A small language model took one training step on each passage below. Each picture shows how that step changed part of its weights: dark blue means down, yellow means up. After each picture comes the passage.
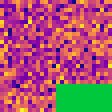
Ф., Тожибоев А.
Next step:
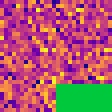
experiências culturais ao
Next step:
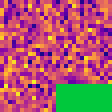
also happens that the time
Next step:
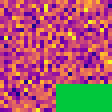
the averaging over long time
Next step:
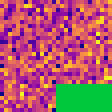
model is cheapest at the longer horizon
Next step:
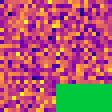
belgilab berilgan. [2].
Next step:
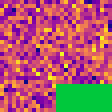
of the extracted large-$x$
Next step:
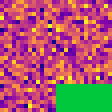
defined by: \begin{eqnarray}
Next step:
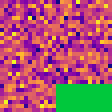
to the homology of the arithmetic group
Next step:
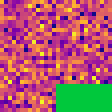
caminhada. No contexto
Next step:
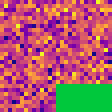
is the indicator function.} \item The
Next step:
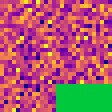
is {\it loop quantum gravity} (see
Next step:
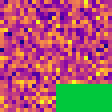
einem guten Wege sehe oder
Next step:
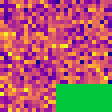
номли машҳур
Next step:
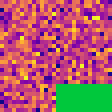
hecho de que sean estos
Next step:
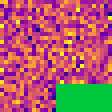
de Paim e Kovalinski
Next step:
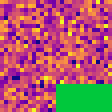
est ici facile de construire
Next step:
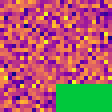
{ const outputElement =
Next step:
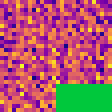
crisis institucionales de
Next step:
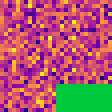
objects for which a spectrum was extracted are
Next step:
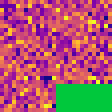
набережній для
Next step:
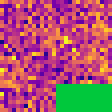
систем, пригодных для
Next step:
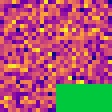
exclusion limit (discovery potential)
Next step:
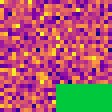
gibi, yaptırım
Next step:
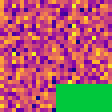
design*". Pengumpulan data
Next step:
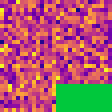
qadriyat jihatini
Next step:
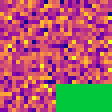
$ \Box $ \section{Proof of
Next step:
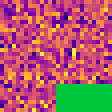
consider eccentric orbits with
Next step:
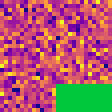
**Revista Brasileira de
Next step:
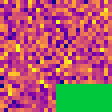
plant my apple tree,''
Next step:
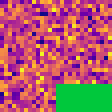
the stabiliser of the Higgs
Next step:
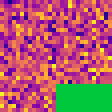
envelope. Thus, we find that
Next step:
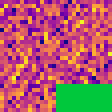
of this kind of the stochastic differential equation.
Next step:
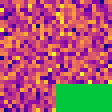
інтеграції у систему
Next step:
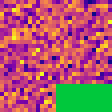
correlation functions involving the Hamiltonian and the density operators
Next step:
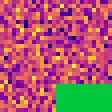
of Mathematics and Informatics,\\
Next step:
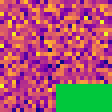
in quantum theory. \end{abstract}
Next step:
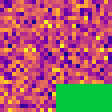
& {-\frac{ \varepsilon\,
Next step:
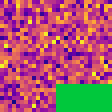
discussed the uncertainty of the best-fit model
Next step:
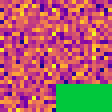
+ (1+ \Sigma_\mathcal
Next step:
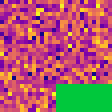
o'z ichiga oladi.
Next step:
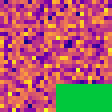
klasterlash, yuqori
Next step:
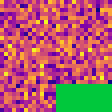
\centering \includegraphics[trim =
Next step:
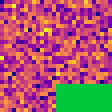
prime, $n$ be a positive integer
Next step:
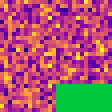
em um texto escrito não se
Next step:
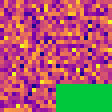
the evolution of the equilibrium crystal shape as function
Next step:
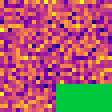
J.\ Phys.\ G G {\bf
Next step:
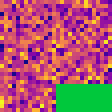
vek“ klinickej
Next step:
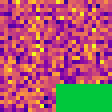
This paper searched for keywords
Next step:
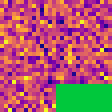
\le 1$. This we refer to as
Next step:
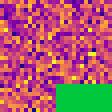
та порушенням
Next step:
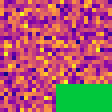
7 TDE hosts that show
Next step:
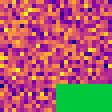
subvariety of $Aux$ over
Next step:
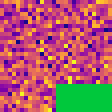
change considerably throughout the course of our
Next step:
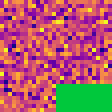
$H$-bundle over
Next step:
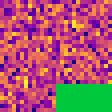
as shown in the left figure of Figure
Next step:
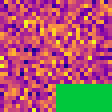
(if it exists) satisfies the differential inequalities
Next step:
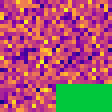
= 0$, and identify the ensemble average
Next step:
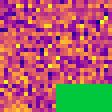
significantly via the use of X-ray
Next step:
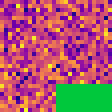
about the role of incumbents and
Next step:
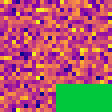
$k$ epochs of an
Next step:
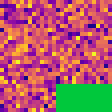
и Моисея.
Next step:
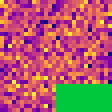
klt (dlt, lc)
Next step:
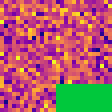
ota-ona bo‘lgan
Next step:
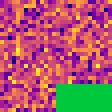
${\mathfrak A}_\ast$ we are
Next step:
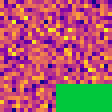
end sum admits an orientation reversing
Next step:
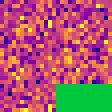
cada configuração, o vetor
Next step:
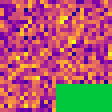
желанию, а по тому
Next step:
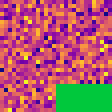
must take into account is that MKs
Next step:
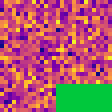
shows two humps. The first
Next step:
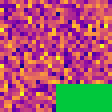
начале XX вв.
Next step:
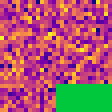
have proved that $\cap_{\varphi\in
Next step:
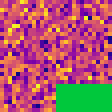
to synchrotron losses.
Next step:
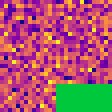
above to obtain direct linear complexity computations of
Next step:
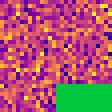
up throughout all the simulations of test level
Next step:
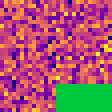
$p$. He showed that all coefficients,
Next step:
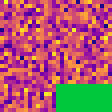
neutrino mass model can be the inflaton
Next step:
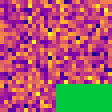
не само обогатяват
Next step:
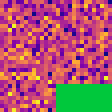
manejo dos casos suspeitos
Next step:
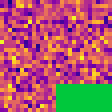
However, by the above remarks, we
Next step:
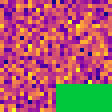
apreldagi "O'zbekiston
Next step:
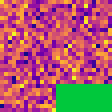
numbers, and $z^\alpha$ is
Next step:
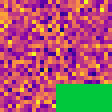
eye. Investors accept
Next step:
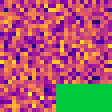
classical Hawkes process} The classical
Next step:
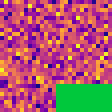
solid curve in (a) is the fit
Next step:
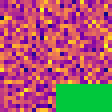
\end{figure} \bsp
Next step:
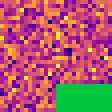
{\bf AMS Classification:}
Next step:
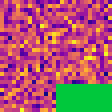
steps) as the main hyperparameters that
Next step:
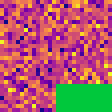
[0,1]$ by attaching
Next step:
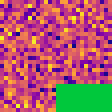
(second) component is plotted in
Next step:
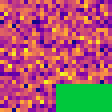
ma'nosini anglatgan va
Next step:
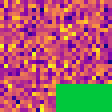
\emph{all} positive orthogonal sets whereas
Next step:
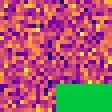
is the connection to problems outside of pure
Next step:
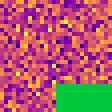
2. Alice has free will. A
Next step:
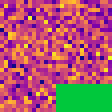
in galaxy and cluster formation. The observed
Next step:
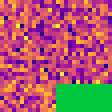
de la decisión, que no
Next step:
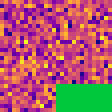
finite-sum problems is no better than
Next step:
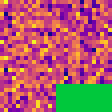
theoretical and the experimental trace could be attribute
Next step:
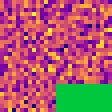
is mostly an analogue to the Euclidean
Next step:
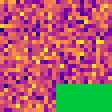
from those discussed earlier. In addition one
